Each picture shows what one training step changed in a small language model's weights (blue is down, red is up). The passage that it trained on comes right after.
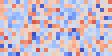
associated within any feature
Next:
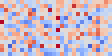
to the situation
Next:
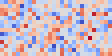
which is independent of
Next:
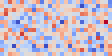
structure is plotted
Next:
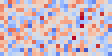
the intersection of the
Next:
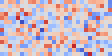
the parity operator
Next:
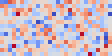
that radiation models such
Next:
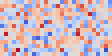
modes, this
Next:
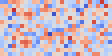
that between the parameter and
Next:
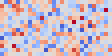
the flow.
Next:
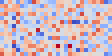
also include the
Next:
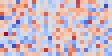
above, the input
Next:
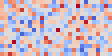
the smooth transition
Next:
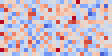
to model due to
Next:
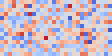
record sizes
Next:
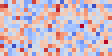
we do not report
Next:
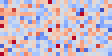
identified with the
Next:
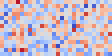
We want to
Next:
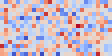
cluster-based channel
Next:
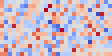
ladders of
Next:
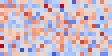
for the next
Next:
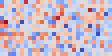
balls will
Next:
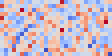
an automated
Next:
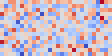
order computations. A
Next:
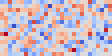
of this estimator
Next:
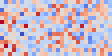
and expressing
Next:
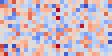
that we can conclude
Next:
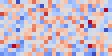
first time. In
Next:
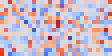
allows us to
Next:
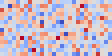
a one dimensional
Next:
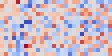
of PKS
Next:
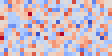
of this subsection we
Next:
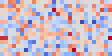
the acceleration
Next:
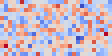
is stationary and
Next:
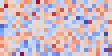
spaces, as
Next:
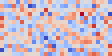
Let us start
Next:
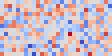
one focuses
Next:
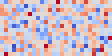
but their distributions do
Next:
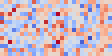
independent training
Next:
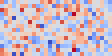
in some practical
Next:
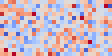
as the template
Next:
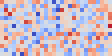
bigger compared
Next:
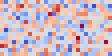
we utilize
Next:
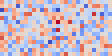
the opposing
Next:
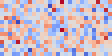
in Sec.
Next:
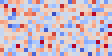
that are based on
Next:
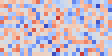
at the pole
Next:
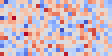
intensity about 3
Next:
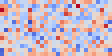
one can expect a
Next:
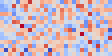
modifies the
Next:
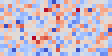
an atomic
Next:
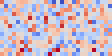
particle at every
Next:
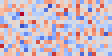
minor difference is
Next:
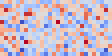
to vary from
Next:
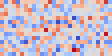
any other reference
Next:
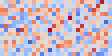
energy bands and
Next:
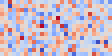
a coherent set
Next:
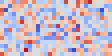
Another, even
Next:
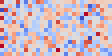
opposed to the
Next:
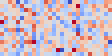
such decomposition
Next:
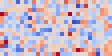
real survey
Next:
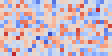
In detail, the
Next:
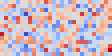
is devoted
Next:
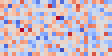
In fact, Figure
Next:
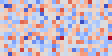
Red dots
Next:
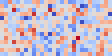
scattering channel was
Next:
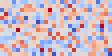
symmetry} dependence of
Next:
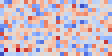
was financed
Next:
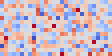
source states are
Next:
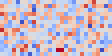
with restoring
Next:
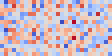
average over the
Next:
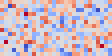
As the salt
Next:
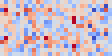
constant only. And
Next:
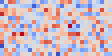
regimes in the
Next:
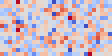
partonic functions
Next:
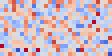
both the KK
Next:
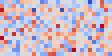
or gluon
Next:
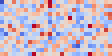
Josephson coupling
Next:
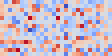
(see eq.
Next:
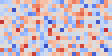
years &
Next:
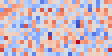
field as compared to
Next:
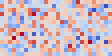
objects, such
